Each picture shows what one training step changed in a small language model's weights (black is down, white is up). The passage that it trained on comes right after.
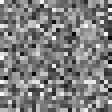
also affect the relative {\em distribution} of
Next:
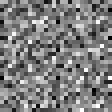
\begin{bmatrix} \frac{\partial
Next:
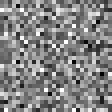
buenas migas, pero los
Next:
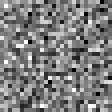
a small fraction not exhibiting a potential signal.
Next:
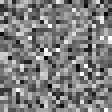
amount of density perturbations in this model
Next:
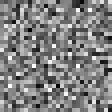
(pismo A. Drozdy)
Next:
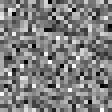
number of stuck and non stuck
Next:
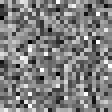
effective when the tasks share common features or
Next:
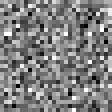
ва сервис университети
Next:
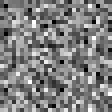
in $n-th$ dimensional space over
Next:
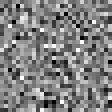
(CCC) tornam-se
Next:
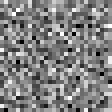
plasmática máxima de
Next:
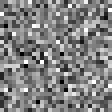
qilinadi va suv tejalishi
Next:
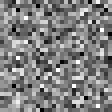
of a detection scheme involving two Maxwell
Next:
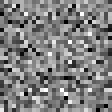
Governo é a proteção de
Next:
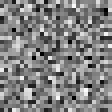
of the material presented here are included in the
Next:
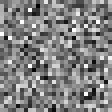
each data point, i.e., we solve
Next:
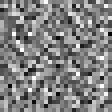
dönme hızı
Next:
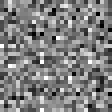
and Chris Done$^{1}$ \\
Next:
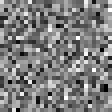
Investigaciones, Universidad
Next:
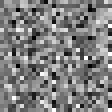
обеспечить ее процессы
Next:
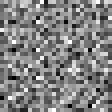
Além disso, a liberação
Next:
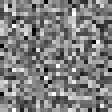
rise to suppression and enhancement of
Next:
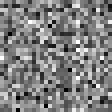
area of mirror symmetry; for more details,
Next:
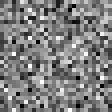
in this work to compute the elastic constants for this
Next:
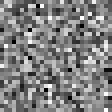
are labelled by the monomials
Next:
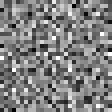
cuantificaron en mayor
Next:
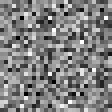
(accuracy/loss as a
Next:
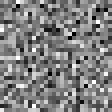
at a given time. Being able to
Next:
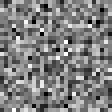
top of their symbols: $\hcK,
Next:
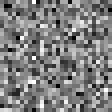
\eqref{def:f}), we have
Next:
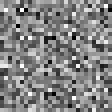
the quasar; also, the
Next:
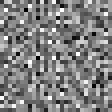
(serverlar, saqlash
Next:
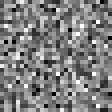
\end{eqnarray*} In the last step,
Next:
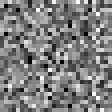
включая выбор
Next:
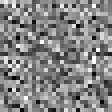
y grupo de amigos se utilizó
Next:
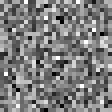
direction of the *c* axis [14].
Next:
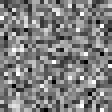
an integration of matrix elements of two-body
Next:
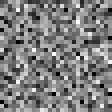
= M_s \boldsymbol{m}$ is
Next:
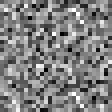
two families of functions have been part of Lie theory
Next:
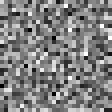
da autocatálise deriva
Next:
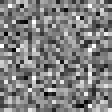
the K-means clustering to generate the
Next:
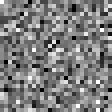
we find a numeration $\tau(x)$
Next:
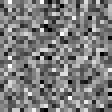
40 07 Jurnalga istalgan
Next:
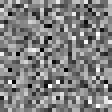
и общества, который
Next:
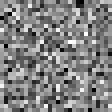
nuestra revisión. Sin
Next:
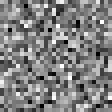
de senior manager veel
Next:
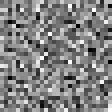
A, la cual se ha utilizado
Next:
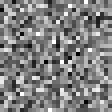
bu boradagi izlanishlar shuni
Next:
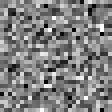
equation $$R(X,Y)W =
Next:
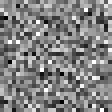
naturaleza” sin quedarse
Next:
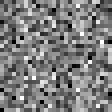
. \eea Using $2ab \leq
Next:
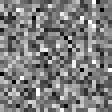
there is little mass-motion associated
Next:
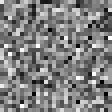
corresponding average area spectral efficiency per pilot. We
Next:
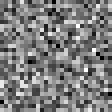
plot depicting the parameter distribution of the
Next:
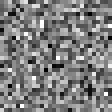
length is $L$, the solutions of Eqs.
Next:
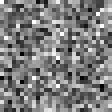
фундаментальной науки со
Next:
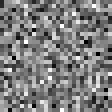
$S_{\textrm{mea}}$ is the
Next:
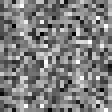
form (1). \medskip \medskip
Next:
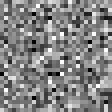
maqola, tezislar va
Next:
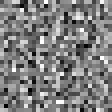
take a moment to motivate. Consider any distribution
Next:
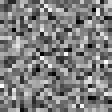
of the work focus on finding explicit classes of manifolds
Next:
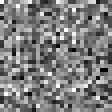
better capture topological data features compared to
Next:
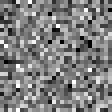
be noted here that for certain Boolean
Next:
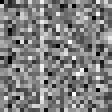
arises as a consequence of a more fundamental
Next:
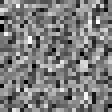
claim first that from any vertex are issuing
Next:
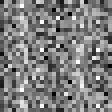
\\ \hline \end{array} \quad
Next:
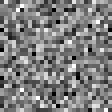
\section*{Appendix A: Jacobi
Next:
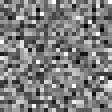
"Jismoniy va yuridik
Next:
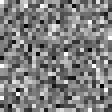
and stratigraphic ranges of all known
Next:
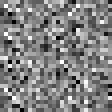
Jimenez\\ Instituto de
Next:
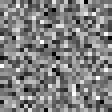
contours show the joint and marginal
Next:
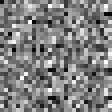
investigado la relación entre la
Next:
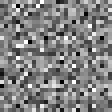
a abordagem da literatura sobre
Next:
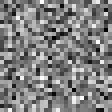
model the scale parameter as a function of
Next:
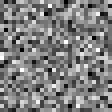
by the distributed dynamic output feedback control law
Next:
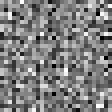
the Planck mass which simply means that the
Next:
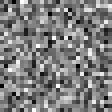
recent times. Although this system is highly
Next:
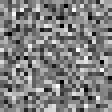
Humanities, Moldova
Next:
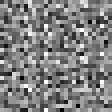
Ente. Por un lado está un
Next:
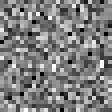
respective Alfv\'en resonances.
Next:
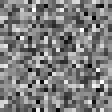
апарату [2, с.
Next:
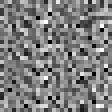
специалист отдела управления
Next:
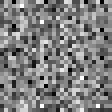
\bottomrule \end{tabular} }
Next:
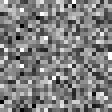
actuar de manera ética y
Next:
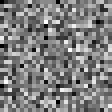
holds true with the spaces $\mc
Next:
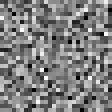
to compute the second-order discrete operator at all
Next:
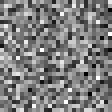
detours that have a common endpoint
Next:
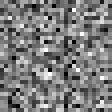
The next step is to give a lower bound for
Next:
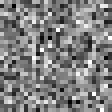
spectral function under the BCS\ paring
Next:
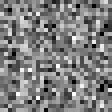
h^2 ~\mathcal H =
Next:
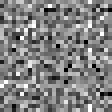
\(N=4\), the overlap
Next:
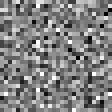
subuniformis* Pic, 1902 =
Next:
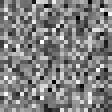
Исаев [и др.]. –
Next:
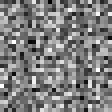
Respublikasi Qonunchiligini
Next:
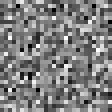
sixth DOF become the largest among the
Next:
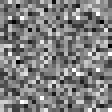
dan pengajar secara aktif
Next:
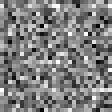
1 pav., remiantis
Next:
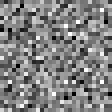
defined pointwise via the Jacobian flow evaluated
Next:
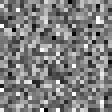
1. \textbf{Proof of Theorem 1:}
